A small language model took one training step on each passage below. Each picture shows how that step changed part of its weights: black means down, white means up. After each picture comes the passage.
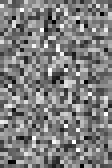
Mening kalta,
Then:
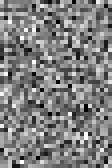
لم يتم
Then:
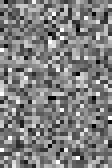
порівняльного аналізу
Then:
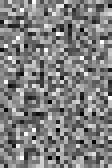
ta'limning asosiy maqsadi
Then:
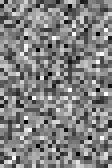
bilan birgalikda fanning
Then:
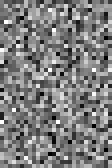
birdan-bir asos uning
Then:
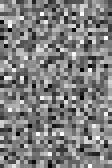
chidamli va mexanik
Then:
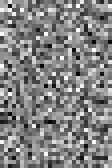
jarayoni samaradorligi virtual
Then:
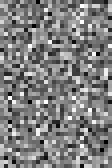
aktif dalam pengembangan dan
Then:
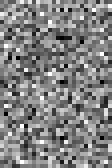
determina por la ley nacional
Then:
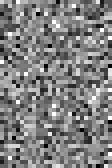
C-reactive protein
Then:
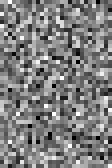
ish joylari yaratish, ularning
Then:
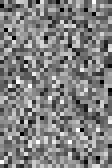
logaritma. Untuk
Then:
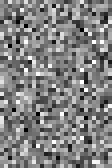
em pacientes abaixo de
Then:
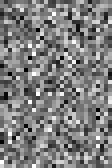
учреждения входит
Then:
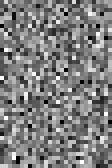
turli shaklda (ovoz,
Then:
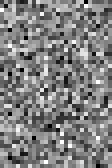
educative intraprese
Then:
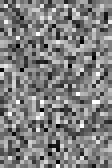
niet verwonderlijk dat
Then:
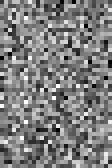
determinant of the Other
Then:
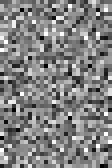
maqolada uyning narxini
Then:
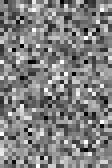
в своих выпусках
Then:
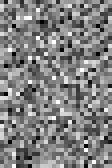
A partir deste estado de
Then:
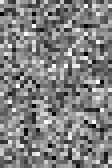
adequada aos objetivos da
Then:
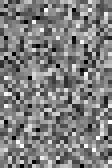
discute o processo do
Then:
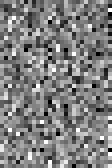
for Managing Learning
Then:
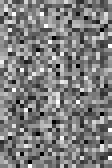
yordamida bajarildi. Shuningdek,
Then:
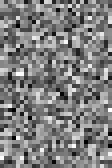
Гулистон давлат педагогика
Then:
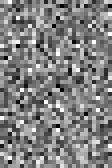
theo, giá
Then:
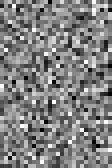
foi apurado que a
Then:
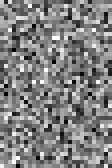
S, ROBERT
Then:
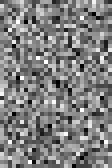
registrar los avances en
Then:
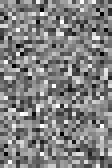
merkezli olan bu
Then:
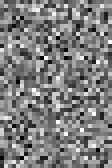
Расчет индекса
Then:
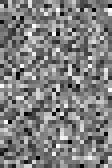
e atos terroristas de
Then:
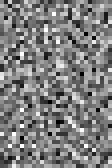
Ciências Sociais pela Universidade Federal
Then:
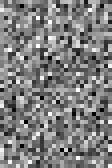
“O‘zbek xalq maqollari
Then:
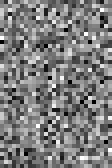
Esta revista oferece acesso
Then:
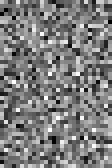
prévision du prix
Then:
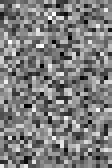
мониторинг методов
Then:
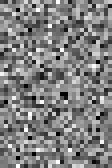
luz sobre a atualidade
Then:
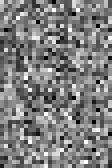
с жалобами,
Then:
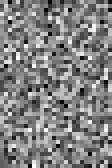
NASHR/ 6,
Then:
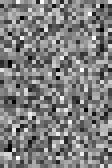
e seguir na capitania
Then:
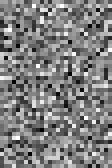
Associação Brasileira do
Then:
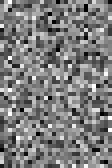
xarita. Xarita
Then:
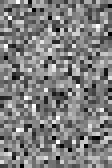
recommendations for ADS
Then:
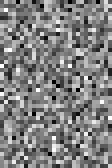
bandlik darajasi 2020
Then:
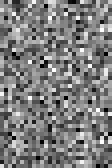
(ECI कडे
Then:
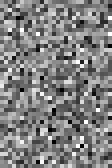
de inclusión adoptadas por
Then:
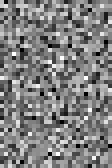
військової частини є
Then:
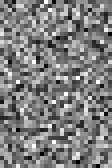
y en la Satisfacción
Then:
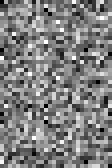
aspek ibadah dalam
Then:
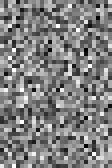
justamente em meio a esse
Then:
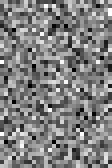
ha servido de modelo para su
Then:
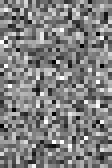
mashg'ulotlarda kompetentlikni
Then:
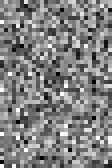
ҳолда Ўзбекистон Республикасининг
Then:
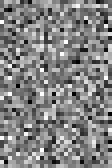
spiega i risultati
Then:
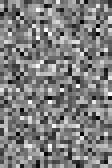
Бошқарув ва
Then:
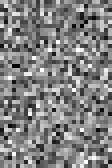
dann finde ich es
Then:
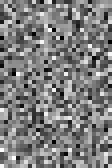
olishimiz mumkin, biron-
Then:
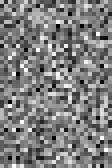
bilan bir qatorda Markaziy
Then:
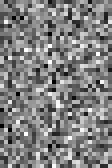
инсоннинг онг ва
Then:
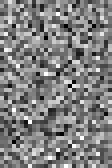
a telling dialogue
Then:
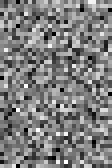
trebuie citate,
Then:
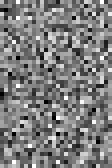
el desarrollo del espíritu
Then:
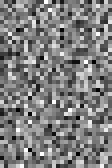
y la claridad de la
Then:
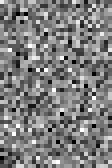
und Metadaten strukturiert
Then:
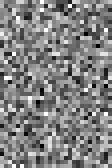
bu beş ana tema
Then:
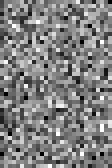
a používaný
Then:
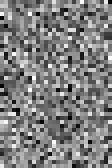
faol jalb etdi.
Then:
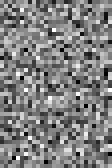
faoliyatini motivatsiyalash muhim
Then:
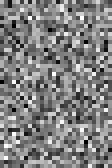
использование симбионта
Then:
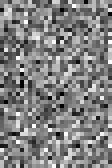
с паховыми
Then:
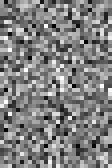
соотношение, соответственно:
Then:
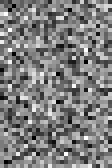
Tarixiy tafakkur
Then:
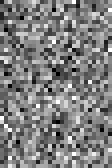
консервативных методик
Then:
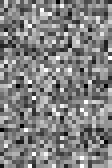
менее значимым на
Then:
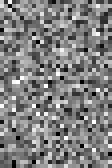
si uma ação artística e
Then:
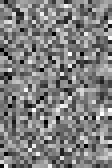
local e regional; e os
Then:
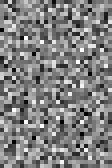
las autoridades españolas no
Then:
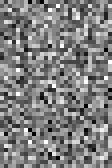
sharoitlariga, xususan,
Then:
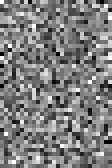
fenômeno em seu contexto
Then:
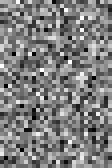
Pada tahap ini kepala
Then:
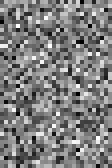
para detectar las debilidades
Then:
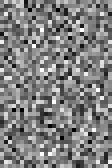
industriales y Menos
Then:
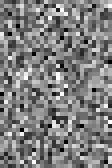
ризики, які несуть
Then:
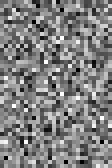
нормы (вариации
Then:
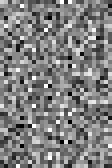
e desafios políticos e
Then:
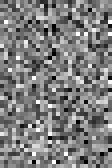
judicial, que será
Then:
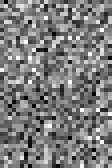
al ejercicio de la
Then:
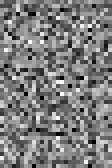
piel en los peones que
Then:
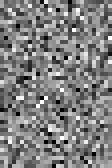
structure, after visits
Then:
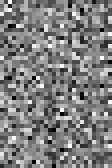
lozim. Tadqiqot maqsadi:
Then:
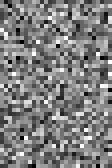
материалов. 2000.
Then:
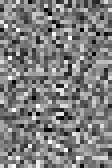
Turistik korxonalarining
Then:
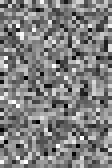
школярів). 3.
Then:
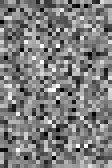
for products, I check
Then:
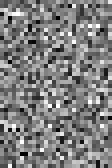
l'Étape 1,
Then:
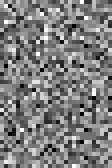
ushbu masala o'zining nazariy
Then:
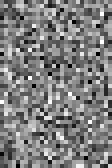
ва куч марказлари билан
